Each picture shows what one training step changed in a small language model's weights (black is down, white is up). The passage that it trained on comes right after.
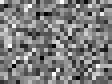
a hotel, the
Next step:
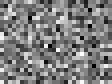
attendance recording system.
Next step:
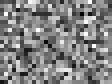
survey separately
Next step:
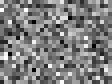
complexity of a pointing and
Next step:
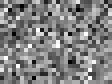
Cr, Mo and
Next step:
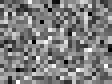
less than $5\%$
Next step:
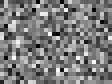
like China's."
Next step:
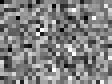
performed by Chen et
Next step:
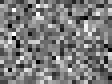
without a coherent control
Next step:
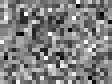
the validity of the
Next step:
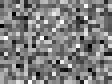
frequencies greater than
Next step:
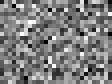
terms: \ben \item
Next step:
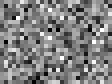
Copper has an estimated
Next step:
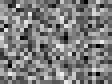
study. As was reported in
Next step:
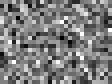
led by which saw both
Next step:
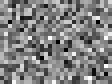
completely in the sense
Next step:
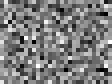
radius, (a) for
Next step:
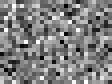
corporate reporting is to
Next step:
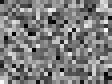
\noindent are the
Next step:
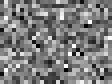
it a relevant model. For
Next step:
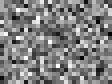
Present gravity
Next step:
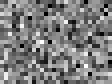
be mutually exclusive
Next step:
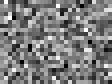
distance $z$ from the
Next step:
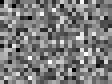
not get their meaning from
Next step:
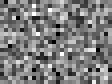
parts of the solar
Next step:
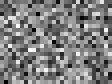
were measured by a standard four
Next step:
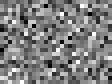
evaluate pH solubility
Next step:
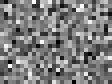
for automation.
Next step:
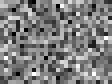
is at a critical point one
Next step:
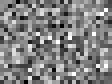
to validate the proposed
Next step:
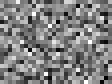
Teltelle, who
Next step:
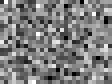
USA, from their Web
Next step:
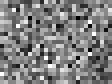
representation of the author's
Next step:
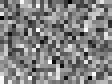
obtained from WDI and
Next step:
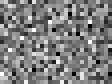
reduce spontaneous
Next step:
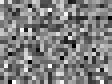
equal to the number of
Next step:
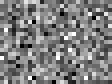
explaining how to install
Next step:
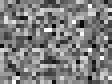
to base-point
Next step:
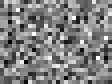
Finally, the paper
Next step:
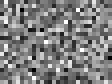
it is available with probability
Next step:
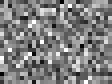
at the Engineering
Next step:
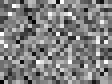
Name Signature
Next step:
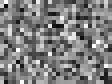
designs, identify potential
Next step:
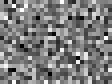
subtle channels, which
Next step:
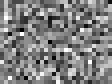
the possibility to
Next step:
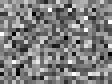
vanishing $T$
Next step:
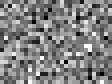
so the observed line profiles
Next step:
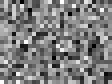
hunters: the first two
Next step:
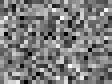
is to optimize this
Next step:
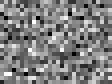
very common disease in
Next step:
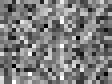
cm} this will be the
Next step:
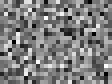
most influential models, and
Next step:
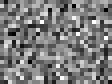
and the electron affinity
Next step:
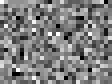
documents in connection
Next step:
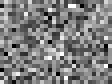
states, the extension for
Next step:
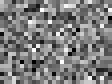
\dot u_j(\vec
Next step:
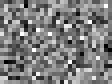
order (NLO) are
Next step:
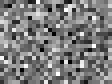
Brigham Young
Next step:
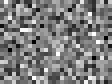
consideration that gives a small
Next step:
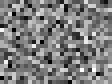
detected as described in
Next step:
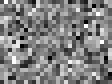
present a paper in 9 National
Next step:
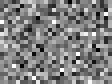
EU political leverage
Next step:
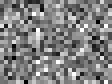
The document image obtained by
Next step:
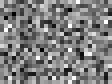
Nflation, in which
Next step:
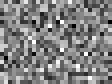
indicative of bogs
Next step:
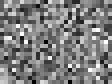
which the experimental diameters
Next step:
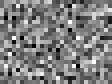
can further explore relations identified
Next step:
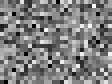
programme was applied.
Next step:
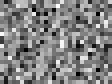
the adsorbing
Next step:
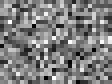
objects can be seen
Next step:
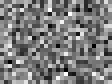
square lattice.
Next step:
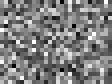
$U(\theta)$ is a
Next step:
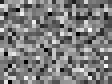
from sterile and raw
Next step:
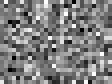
and position 2, allowing
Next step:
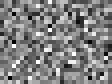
agreement with previous results
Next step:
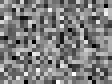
immediate effects of the
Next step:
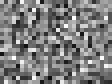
lack of compensation or
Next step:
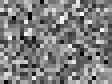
absorbance was measured
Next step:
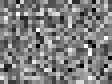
of candidates with
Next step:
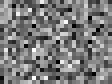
sustainable material;
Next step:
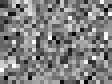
Y. Mao,
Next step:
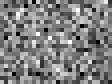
neoplastic conditions
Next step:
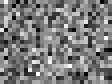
and presentation) known
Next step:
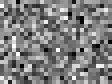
different search procedures
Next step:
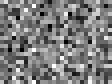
detected photon, since
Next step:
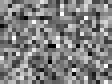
carried out using a
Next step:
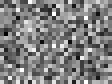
invertible. The
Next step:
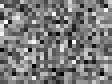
and morbidity at
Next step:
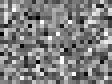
using (1). Each
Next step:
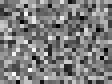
captivity, their behavior
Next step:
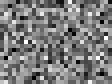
to the independence of
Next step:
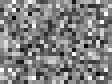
this procedure for *all
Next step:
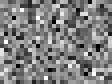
Have quick access to
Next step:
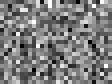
are very far from the
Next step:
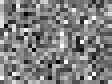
the five--gluon
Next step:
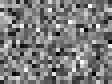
and scanning probe
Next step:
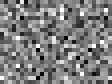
of $\beta$, the effect of
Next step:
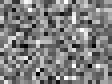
develops more efficient ways
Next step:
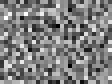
of the Galactic
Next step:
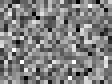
with the models that adopt
